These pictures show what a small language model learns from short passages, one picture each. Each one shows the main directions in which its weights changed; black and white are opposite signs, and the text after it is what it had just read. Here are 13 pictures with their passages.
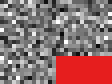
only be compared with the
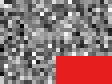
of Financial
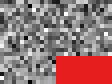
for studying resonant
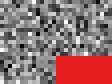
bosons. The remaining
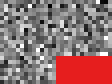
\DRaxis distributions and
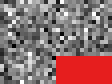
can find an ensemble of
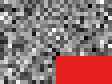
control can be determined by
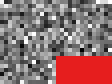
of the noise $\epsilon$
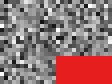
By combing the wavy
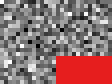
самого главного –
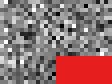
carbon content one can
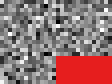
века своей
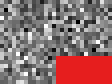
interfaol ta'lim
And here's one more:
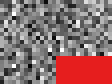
predominan los
